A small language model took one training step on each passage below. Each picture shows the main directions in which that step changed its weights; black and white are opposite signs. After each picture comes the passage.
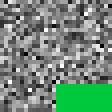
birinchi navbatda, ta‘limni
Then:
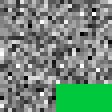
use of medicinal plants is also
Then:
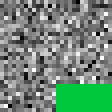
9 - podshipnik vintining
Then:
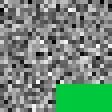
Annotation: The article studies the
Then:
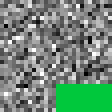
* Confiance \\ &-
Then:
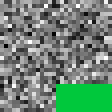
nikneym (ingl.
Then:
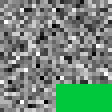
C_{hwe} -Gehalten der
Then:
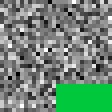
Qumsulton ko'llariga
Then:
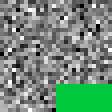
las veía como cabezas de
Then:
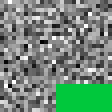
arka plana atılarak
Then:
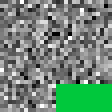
economic expertise are determined.
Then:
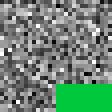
belang, maar als een belang
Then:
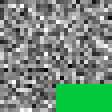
in Kenyan patients //
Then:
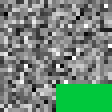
campo eléctrico generado por
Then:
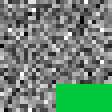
opposants politiques, dont certains
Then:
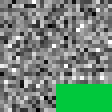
Восторг 2,4
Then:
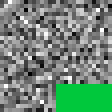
celălalt. În
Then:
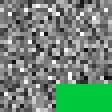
билан номланган ҳолда ҳатто
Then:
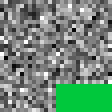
Пленума // Российский
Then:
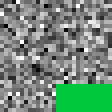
ambiente escuro e silencioso,
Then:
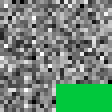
“nueva” clasificación.
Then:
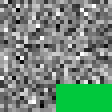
orqali ijtimoiy himoya samaradorligini oshirish mumkin.
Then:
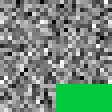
(sustainable). Program budidaya
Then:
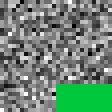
durch Verbauung oder intensive
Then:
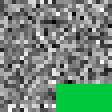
очень тесно увязан
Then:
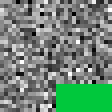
ва тоғлоқ ерлар,
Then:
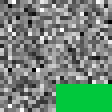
so'z, ibora, gap
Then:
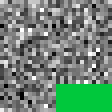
aantal gegevens
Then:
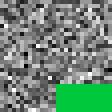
Messinstrumente auf
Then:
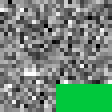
analítica de desempeño.
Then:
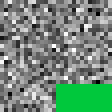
Підласого та інших
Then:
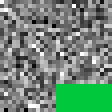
natijasida: 80-85% hollarda
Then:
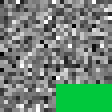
Este proceso es el resultado de los
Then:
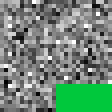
las situaciones que se presenten pues
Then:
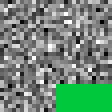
la superficie convencional. Estos
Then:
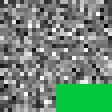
shakllanish darajasi to'g'risida
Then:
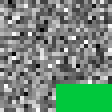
e treinamento, o que pode
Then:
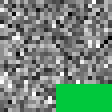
Zhenyu. Application research
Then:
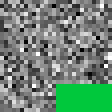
في التأسي به،
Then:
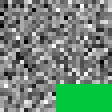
З., Мухиддинов,
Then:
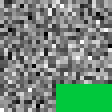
ця методика передбачає
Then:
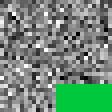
kelgan vohadagi tarixiy
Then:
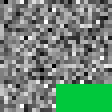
a romperem com o ciclo
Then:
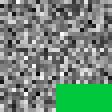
e improvisação musical. Suas
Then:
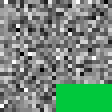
yordam berishi mumkin. Xususiy
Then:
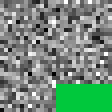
o foco do modelo de Educação em
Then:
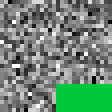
durante o Carnaval de
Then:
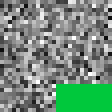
e Pesquisas Educacionais
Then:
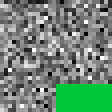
organ va toqimalarning faoliyatiga ham
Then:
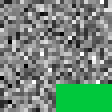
o'quv adabiyotlarining muqobil
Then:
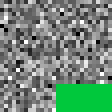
otveta / I. A.
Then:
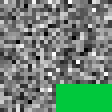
Mittelwert liegen. Für die
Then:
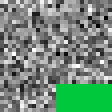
el llenguatge en el
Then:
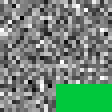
amenaza (si existe). Por
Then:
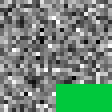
уособлення як різновид
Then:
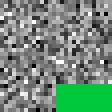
extensa de superficie
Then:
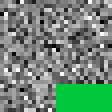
онгини ва ҳаётини
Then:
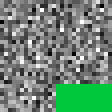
бўлган зиддиятларга ва
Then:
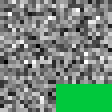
trans yog'larga boy boshqa
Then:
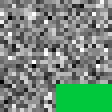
etish quyidagi bosqichlarda amalga oshiriladi:
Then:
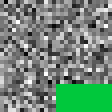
bo'lgan bilim, ko'nikma
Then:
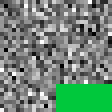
связи с этим уровень
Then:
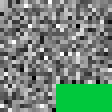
para a auxílio no desenvolvimento das atividades
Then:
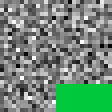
незаконним обігом
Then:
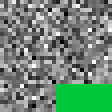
term stress was first used
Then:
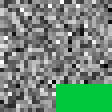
xossa berilgan trikotaj
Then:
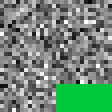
por esta vía. Tratamiento del
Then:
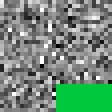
- "Mahallemizde
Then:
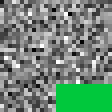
Datengeber*innen online
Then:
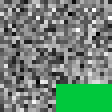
коррупцияга нисбатан
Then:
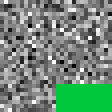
LOUZAR El Mehdi
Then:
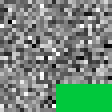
Tabla 1 Influencia de la
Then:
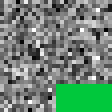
процессе эксплуатации.
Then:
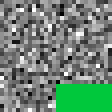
тушунтиришдан, шунингдек
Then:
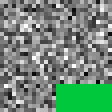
безглуздими вони не
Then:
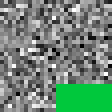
turli tillarni o'rganishga
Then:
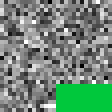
naturali e antropici,
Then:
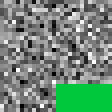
миқёсига қадар
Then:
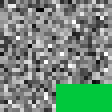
ehtiyojlarini hisobga olish
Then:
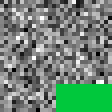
кўрсата билсин»[9].
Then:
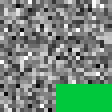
de învățământ
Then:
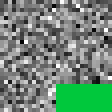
“matéria-prima da relação
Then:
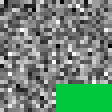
у формі «демографічних
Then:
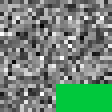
50 foizini, zamonaviy maktablarga
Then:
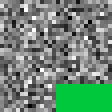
pengembangan Wisata Umbulan
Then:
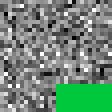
C. *O paradigma
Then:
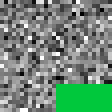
КФТ (ГФР),
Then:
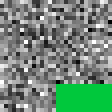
termijn. Prompte
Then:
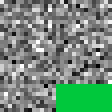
une fois ce message posté
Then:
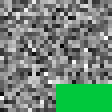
Тактичний Підвищення ефективності
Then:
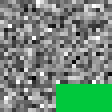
încă stabilit,
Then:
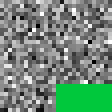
was the cause of acute
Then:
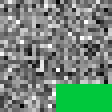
va to'siqlarning xarakterini
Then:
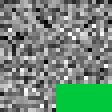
en su llegada a
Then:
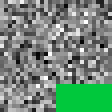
functional capacity after heart
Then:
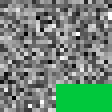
с необходимостью государственного
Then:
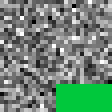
redes para que la producción, la
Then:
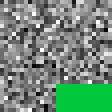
olib borishga imkoniyat yaratgan[2].
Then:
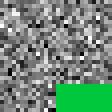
de leur cycle de vie,
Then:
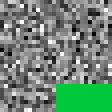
ham jamiyki online
